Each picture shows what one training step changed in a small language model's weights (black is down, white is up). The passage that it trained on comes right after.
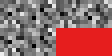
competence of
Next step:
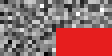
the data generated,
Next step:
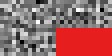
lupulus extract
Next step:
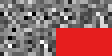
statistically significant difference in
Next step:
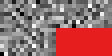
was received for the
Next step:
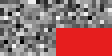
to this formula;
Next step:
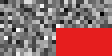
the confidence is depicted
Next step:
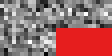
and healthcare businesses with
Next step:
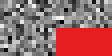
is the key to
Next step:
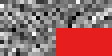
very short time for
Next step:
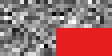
provided by a
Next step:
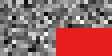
workshop made the field
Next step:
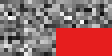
all partners to foster
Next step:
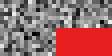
with and communicate
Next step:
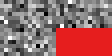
present circumstances. After
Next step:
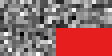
technologies, more consumption
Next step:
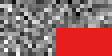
38 were male and
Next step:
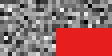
after loop
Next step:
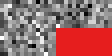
opening up a
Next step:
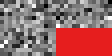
of participants into the
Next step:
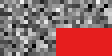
location of the
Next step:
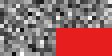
The blocks are
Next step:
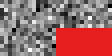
and g_i
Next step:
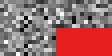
treated basalt
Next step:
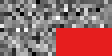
was 10 mL of
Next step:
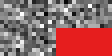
make efforts for
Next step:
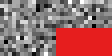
and F.
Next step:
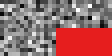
after isolation of
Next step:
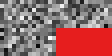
sense, having a
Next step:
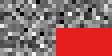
was found that the
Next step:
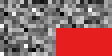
structure can pose
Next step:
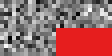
with polymer
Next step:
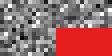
accepted as better results
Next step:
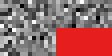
which user's data
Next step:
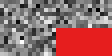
related Markov
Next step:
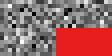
negative energy balance of
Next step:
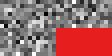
be considered as
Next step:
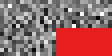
lastly making sure
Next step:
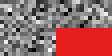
per water molecule
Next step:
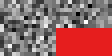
Fela further
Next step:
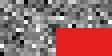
identified and selected.
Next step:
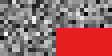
M Replacement
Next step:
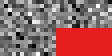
samples using quantitative
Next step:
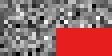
VDOT and
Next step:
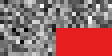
the synthesized
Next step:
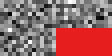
data is presented.
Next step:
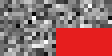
TSP2 at
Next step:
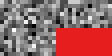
Study A diagnosed
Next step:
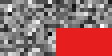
over the pure
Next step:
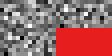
to improve metabolic
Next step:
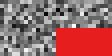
semester, and
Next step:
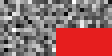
trip information.
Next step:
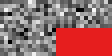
from the connected stakeholders
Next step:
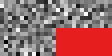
scan and
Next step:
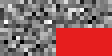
findings cannot be applied
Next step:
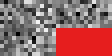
the medical students showed
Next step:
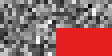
reinforces the relevance
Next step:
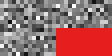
vibrato is
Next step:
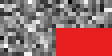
in account to this
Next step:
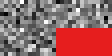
coefficients ToM 1
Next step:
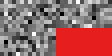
score, underlying
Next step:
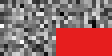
it predates both
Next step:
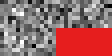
+ theme(
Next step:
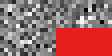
tumor in blood or
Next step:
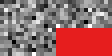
of depression as well
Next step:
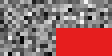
specimens from various
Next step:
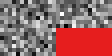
should monitor students'
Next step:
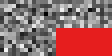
team improved from
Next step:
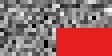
science*, 5,
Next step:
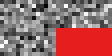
of users who have
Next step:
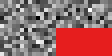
has provided a novel
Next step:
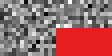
depends on the construction
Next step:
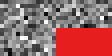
2 Characteristics
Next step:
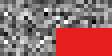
72hours with
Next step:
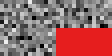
conservation of cultural
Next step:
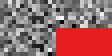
research is to improve
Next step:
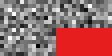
formation, migration,
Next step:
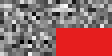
less favorably
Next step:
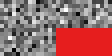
with glass cover
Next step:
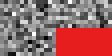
can. Lots
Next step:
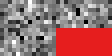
Already at
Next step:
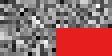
the store were
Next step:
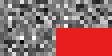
please first contact
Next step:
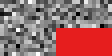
by sequential analysis
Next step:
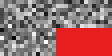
uniform while in
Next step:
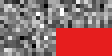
have no competing
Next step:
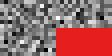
the Classroom:
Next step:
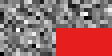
The findings of this
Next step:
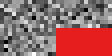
process and has a
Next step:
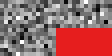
hours, often in
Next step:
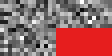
that the trip
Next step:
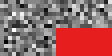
context. Aune
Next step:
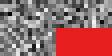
on external rather than
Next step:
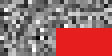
associated with the input
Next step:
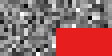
resilience of our
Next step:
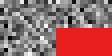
used to control aerial
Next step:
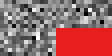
physical or mental violence
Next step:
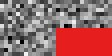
a complement to her
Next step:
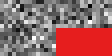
If the fire
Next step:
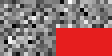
ICH. The
